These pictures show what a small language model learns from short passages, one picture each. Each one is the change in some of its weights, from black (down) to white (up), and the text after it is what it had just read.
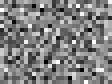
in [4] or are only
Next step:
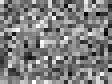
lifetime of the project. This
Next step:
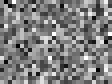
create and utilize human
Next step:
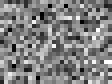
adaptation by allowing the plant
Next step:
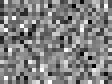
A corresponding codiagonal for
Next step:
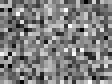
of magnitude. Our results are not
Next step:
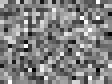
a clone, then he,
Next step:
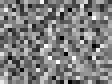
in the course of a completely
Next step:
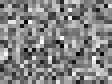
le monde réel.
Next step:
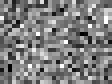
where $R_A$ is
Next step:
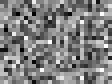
a_k$ be generators
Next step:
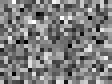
of stool passed.
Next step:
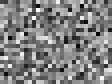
(RF), decision tree
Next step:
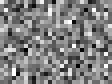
Levi form restricted to the
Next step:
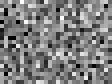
of FBDF2 and
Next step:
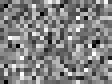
reviewed and discussed in this paper
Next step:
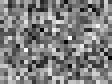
salah satu faktor
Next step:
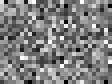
multi-agent scenarios
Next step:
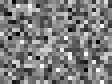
and autumn. The methodology is
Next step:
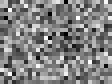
turiga bog'liq.
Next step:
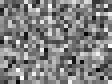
stereographic test of
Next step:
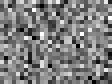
tashkiliy, iqtisodiy va
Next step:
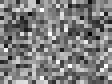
21–28. This work is
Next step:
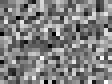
e o que não era de
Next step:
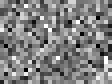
manifested in their
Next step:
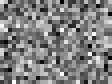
domain $R$ whose complement
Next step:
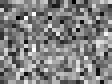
aço e concreto
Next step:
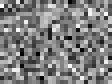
a few elements of this sequence $$
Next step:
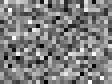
numerically. Since the fluid
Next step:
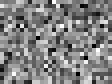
yield that may make biogenical
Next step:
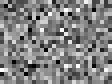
systems have not become integrated into
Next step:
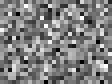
de richesses
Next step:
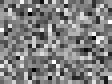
strength and fatigue life
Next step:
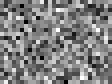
Educational Psychology*,
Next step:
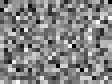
last years, while resources participating
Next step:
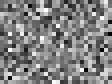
in academic and professional
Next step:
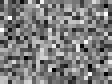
discovery of *T.
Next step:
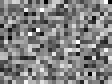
into account as potential improvements.
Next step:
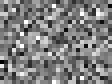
zero (so only the equations associated
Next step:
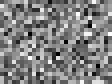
resulting product. The accelerated
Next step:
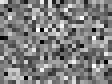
formation, independent thought,
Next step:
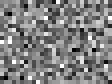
holomorphic embedding $\varphi_k
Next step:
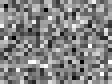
dB located at the
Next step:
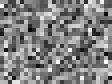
a serious environmental issue.
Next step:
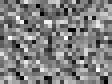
all three cases of the above
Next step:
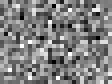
complete the questionnaire. The
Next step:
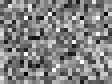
nuestra madre,
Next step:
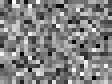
bound on the $\lambda$ for
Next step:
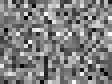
different setting, we briefly
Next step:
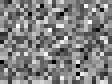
but also establish a more general framework
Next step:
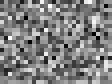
Hz. Figure 4:
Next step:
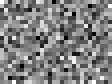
The filtrate obtained was directly
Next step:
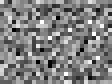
solution is shown for times of
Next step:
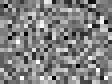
are computed using Monte Carlo
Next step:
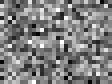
MNR. UNICRI
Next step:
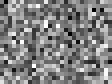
in Mixed Aqueous
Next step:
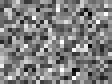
evidente que a lei
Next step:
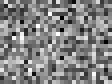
groups and it did not show a
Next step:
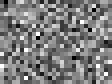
to only emergency cases and
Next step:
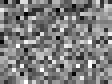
Brook Siemens
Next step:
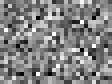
education practice which actualize the situation
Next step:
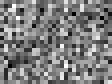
\gk$. \item
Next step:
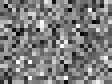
are uniformized by $\C$.
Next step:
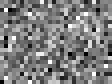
CDI values. By
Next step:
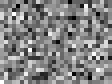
validation", Riello
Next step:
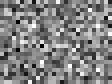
asosida o'rganish
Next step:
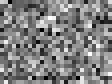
experienced speakers can use
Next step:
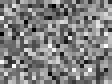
all the different hen groups
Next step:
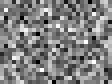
in generic one parameter families
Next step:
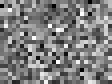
com a fenomenologia.
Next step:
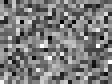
in 2-by-k table
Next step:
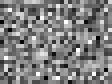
напрям навчання
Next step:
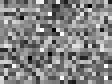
tizimli konsepsiyasi
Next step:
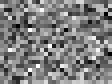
integer. Here, we prove that
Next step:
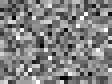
could succeed than author expected.
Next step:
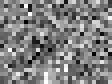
one generalized diagonal $g_1
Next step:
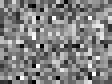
ini mempermudah proses
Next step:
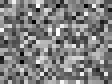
escola, além de
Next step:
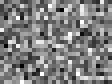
la satisfaction de Bitner
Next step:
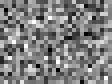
Mercês *et
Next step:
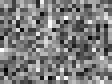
we first choose an ambient dimension
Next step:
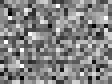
tadqiqoti sanoat
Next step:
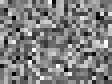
toeleveranciers in
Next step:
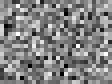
r) \frac{\partial
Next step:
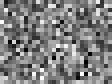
jumper wires, an
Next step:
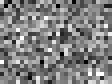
presented a method to obtain the normal
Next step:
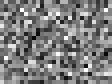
to use primary data, namely
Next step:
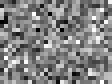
\norm{\cdot} $
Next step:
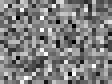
mobile networks including 5G and
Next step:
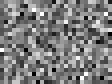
surrounds the spectrum
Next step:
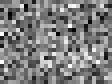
the Laplace transform of the
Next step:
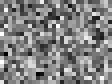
in the context of informatisation
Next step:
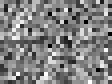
v\). Independence
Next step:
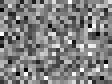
the Belt and Road
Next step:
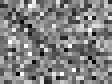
various types of production processes in other
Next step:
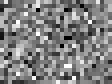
V is calculated by using formula
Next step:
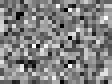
mentioned the creative challenges arising
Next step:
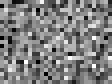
hold true after the replacements
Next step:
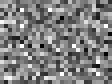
У зв'язку з
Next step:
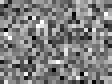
collection, data analysis, statistical
